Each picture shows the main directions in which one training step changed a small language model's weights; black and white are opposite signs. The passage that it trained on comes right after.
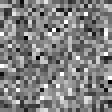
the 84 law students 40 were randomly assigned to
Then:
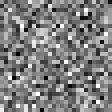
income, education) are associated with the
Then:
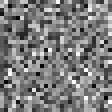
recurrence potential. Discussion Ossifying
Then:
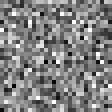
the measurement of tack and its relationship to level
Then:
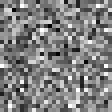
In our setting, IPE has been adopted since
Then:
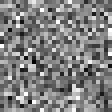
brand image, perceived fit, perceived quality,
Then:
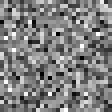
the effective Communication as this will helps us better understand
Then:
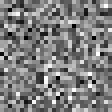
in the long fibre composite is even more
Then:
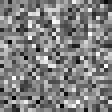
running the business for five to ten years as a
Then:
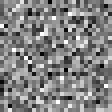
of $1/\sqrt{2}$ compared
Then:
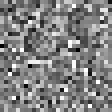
feature, could efficiently deal with the environment and
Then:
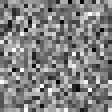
- the linear regression (line) which crosses
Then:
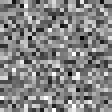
Table 7 demonstrates that the cholesterol concentrations
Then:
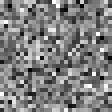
Oil Company (Indiana) 910
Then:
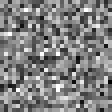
countries used RPL to provide access to
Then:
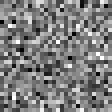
in the body, jatharagni
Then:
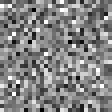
“20LKP” of the
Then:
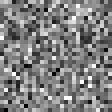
ammonia diffuses out and the
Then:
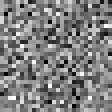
(-5) Total marks allocated and
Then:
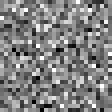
Introduction Our paper refers to the analysis of the investment
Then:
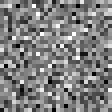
Islamic International Dental College, Riphah
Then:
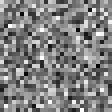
one of them may suffice to control the
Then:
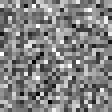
This category of children gets used to being taken
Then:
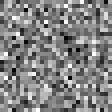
Research Article **MANAGEMENT OF
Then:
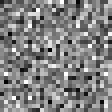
to new thoughts and ideas. These changes were
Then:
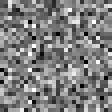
on top of CreativeWork which is built
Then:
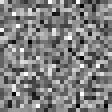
and there may probably be more big bangs
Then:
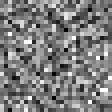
theory of quantum corrections to Drude
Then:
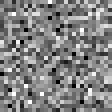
and mean life span—mLS) for
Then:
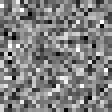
(N=14) Sub-themes
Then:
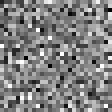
to 1.512 seconds and showed a
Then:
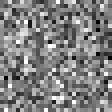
the iron-based HTS magnet technology could
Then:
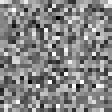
al., 2006). It does not take a major
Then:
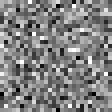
matrices, evaluates the same
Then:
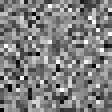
are typical for daily living activities, the ground reaction
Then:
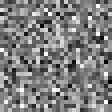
obtained DBL data from Jan 1, 2018
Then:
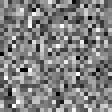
with a greater variation when changing the spatial resolution from
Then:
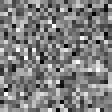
24 hours was the commonly used time period.
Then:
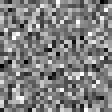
ones. Although the results are based on a limited
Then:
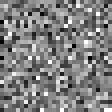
Over the last few years, the need for
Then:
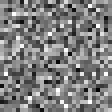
of techniques to compare complex data sets,”
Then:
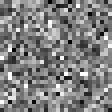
*Atriplex maritima* is
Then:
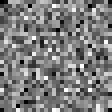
battery–supercapacitor systems.
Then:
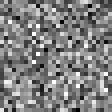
ownership of engineering system (i.e., maintenance
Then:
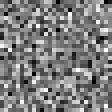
spread. There have been two prevalence surveys conducted
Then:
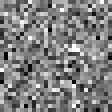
maximum modulus of a polynomial involving the
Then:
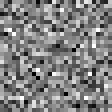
Depletion Contributes to Increased
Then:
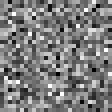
is responsible for 32 million deaths per year
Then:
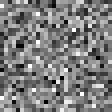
data from ward service activity records across eight surgical
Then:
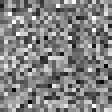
G Complete infiltration of a 8
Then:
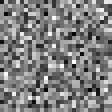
thermal treatment of 75 min at 163
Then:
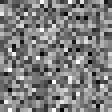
I collagen (Coll)
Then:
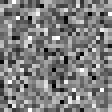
*N*-alkylation of the specific
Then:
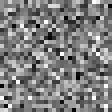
method for finding it is proposed. Finally, two
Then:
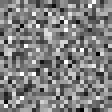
parameters of materials, the assumption of small
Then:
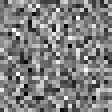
with its neighbors, Japan,
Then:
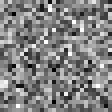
was washed successively with cold
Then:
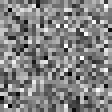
considering.** These policies might impact what you and members
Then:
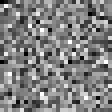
more than the local variety. Table 1.
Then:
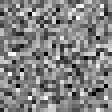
75,000 people for the purpose of tax collection
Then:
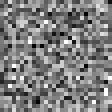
project aims at investigating and developing extended reality
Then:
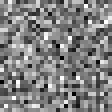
assessed organizational culture and with secondary data collected
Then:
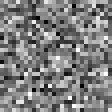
mostly during day and ruminate predominantly
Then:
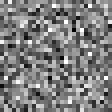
infrastructure in urban settings. Finally, the
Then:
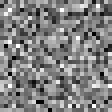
improving the subgrade with hybrid waste materials contributes
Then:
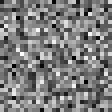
saplings of each species was different due
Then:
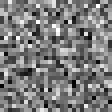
graphical treatments are always perceptively related
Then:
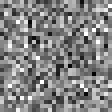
the number of applications per challenge, and those who
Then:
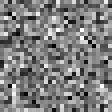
Ondica Institute of Electronics and
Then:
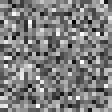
the flume and over the coral reef
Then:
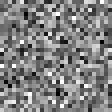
have become luxuries and so are
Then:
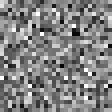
both artistic creation and aesthetic
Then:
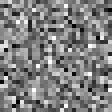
the developer of software. Data rights
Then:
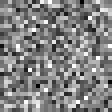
multimedia technologies is a system of pedagogical
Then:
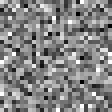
This does not work when specifying the
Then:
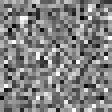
for 2 h. Excess alcohol was
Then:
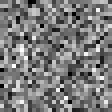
crucial role in building a climate-resilient
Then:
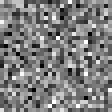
BQ, Steuding J.
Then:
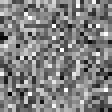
drug so that patients will be provided with the best
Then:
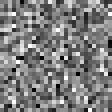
reactive towards both Al and Mg and cause
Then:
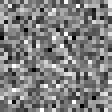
support vector machine parameter's optimization," *International Journal
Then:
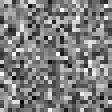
4 °C for further characterization [11].
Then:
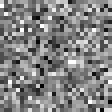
dexmedetomidine under epidural
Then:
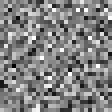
benefits for cardiovascular health. Both vitamin
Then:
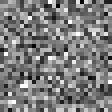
Out of 5247 blood donors screened
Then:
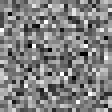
on current load. Second method is to use
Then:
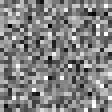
provided with duplicates of the Material
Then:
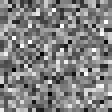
as a personal risk assessment for screening working directly from
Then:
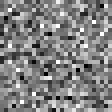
not explained in the EDSPN.
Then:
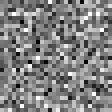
and above) in the food crops
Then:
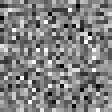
example is Alexander, with design patterns
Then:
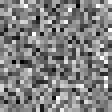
Kaniadakis distribution. Conclusion In
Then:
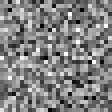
than firms with shared ownership. Therefore fully owned
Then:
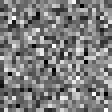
Google Drive at the end of each
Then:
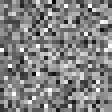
Solvent $\lambda_{\max 1}$
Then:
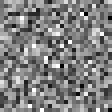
for 15 centuries until today. Despite all
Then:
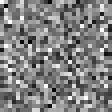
R. Bernards and R.A.
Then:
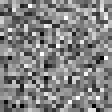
Minimum Neighbor Distance -
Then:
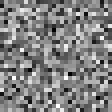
can limit their ability to invest in equipment,
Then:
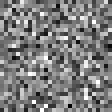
the coastal development is the most important factor with the
